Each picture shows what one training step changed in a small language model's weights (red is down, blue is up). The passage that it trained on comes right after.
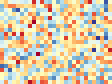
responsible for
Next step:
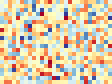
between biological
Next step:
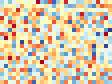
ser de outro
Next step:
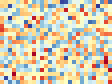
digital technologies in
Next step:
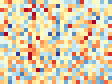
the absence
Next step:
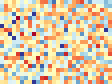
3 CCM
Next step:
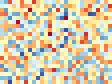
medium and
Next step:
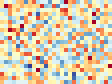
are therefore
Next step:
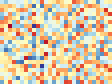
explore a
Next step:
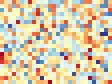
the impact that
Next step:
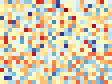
component in
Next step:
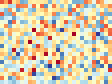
limites de
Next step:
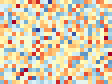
used for the
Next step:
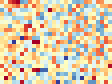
was intended
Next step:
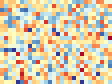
some of them
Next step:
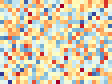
in KLA
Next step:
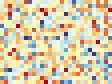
loads of
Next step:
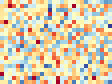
the left
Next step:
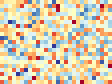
one of the most
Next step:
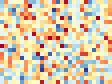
a joint
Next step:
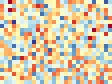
de 1e
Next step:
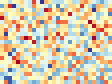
chips to
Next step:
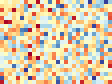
of the Taj
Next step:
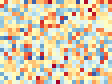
in a person's
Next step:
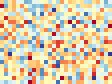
A number of
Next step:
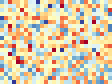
then each
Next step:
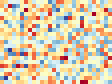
shared a
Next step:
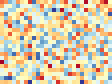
bound of
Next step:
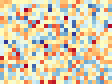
perceive to
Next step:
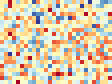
Table 1
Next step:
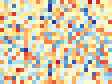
positive if
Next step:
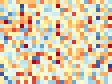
and geology,
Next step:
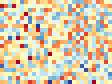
programa que
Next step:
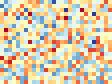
varía con
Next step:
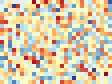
considerando que
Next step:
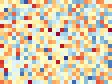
that would
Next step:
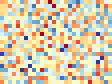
Figure 4.
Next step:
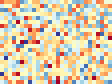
by the individual
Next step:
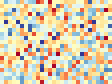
a chemical
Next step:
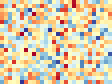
fig must
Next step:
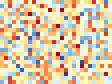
para que eles
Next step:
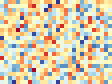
partir de los
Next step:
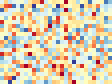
that fills
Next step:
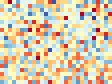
which means it
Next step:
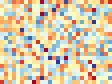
they form a
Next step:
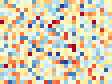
Q : The
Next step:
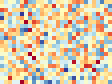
of forest
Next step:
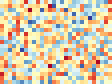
sector in
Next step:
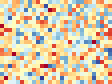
than three different
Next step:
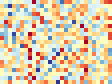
atau metode
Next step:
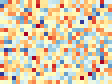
risk is significant
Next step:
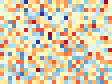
the push
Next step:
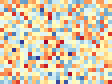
to be used in
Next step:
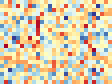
che ha
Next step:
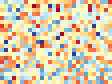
das escolas
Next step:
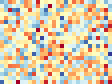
1a. The
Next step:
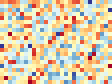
are two levels
